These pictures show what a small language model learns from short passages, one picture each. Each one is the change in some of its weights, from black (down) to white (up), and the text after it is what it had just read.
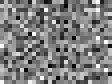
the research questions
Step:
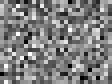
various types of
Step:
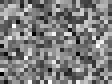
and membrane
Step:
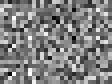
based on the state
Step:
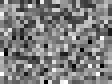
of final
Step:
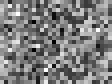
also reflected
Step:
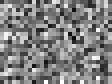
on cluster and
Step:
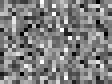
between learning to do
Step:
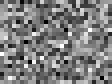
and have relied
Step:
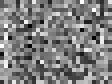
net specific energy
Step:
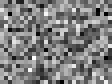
as the highly
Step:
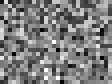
their development. These
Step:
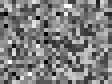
Y.; et
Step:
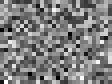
born from
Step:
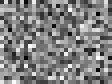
testing methods,
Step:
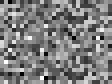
from the world
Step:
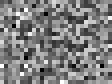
of the techniques
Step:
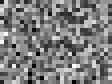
behavior indicates
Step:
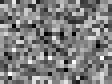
introduces some
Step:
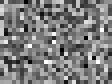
patterns for this
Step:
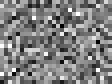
be profitable
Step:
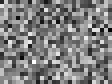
the work environment,
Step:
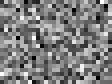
were washed and
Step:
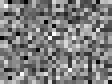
simple example of
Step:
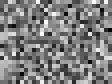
pay the
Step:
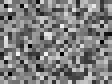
posted for
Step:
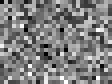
to control the
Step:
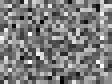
of soil but also
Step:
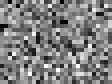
we used the
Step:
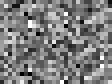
with mild to
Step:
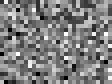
were carried in
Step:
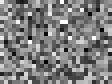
who are keen
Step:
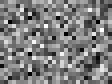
strong wedge
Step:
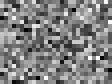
is more effective in
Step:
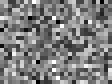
or the analysis with
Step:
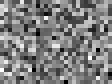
potential measurements and
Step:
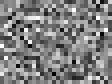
was again noted
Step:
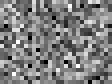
presented in this paper
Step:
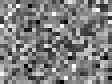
which are well
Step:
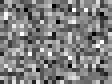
U Gem were
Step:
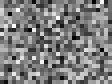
a very costly
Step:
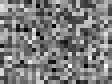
operations of
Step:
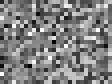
review of
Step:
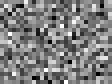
along with the
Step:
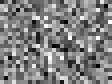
there were no significant
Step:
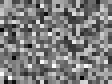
current under certain
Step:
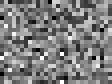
when present.
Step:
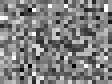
results shown on Table
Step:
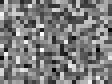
of vision within
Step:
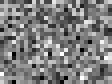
on shifting
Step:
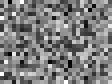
tuning of
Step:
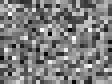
are known to
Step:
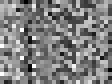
is shown in
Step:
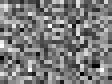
no reason to
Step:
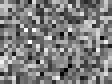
operating at the
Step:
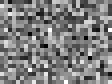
in this work were
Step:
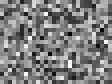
AH and then
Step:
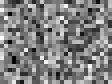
highly significant
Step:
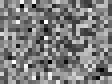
the edges
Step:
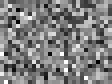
et al.,
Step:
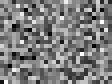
a slower
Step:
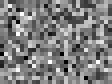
et al.
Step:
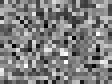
study adopted
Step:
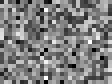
the treatment. The
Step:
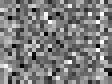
Hume, and
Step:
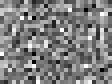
Tyas and
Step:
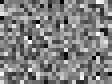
tows are
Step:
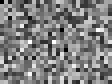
to these views
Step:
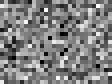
the extension
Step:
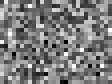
of migration
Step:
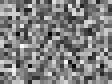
on inner
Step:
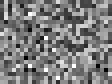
the mass of
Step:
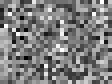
this air with
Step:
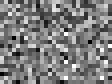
have been applied
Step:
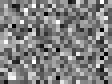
and analytical
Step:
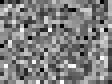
interest. Data
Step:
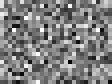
entails new
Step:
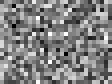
Results indicate
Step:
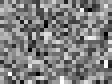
study evidence has
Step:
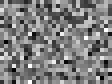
location has low
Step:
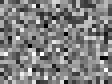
studies at the
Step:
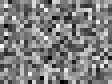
describing the
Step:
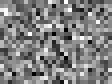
Study of
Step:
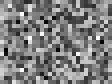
and maximum
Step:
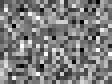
refers to the
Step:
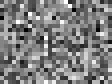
this time Not
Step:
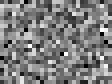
attention to
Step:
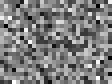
not necessary mean
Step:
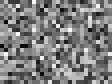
see their
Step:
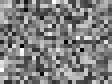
contribution to the
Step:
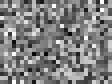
Learning 9
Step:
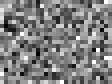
development as well as
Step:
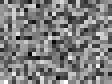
with a sample of
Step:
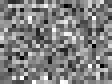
absence of any
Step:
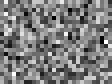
using rubber
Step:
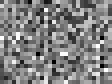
the power of the
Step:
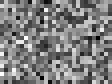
the dynamics of
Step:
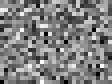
production of 88
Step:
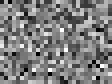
to determine those
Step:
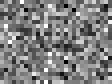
are also significant at
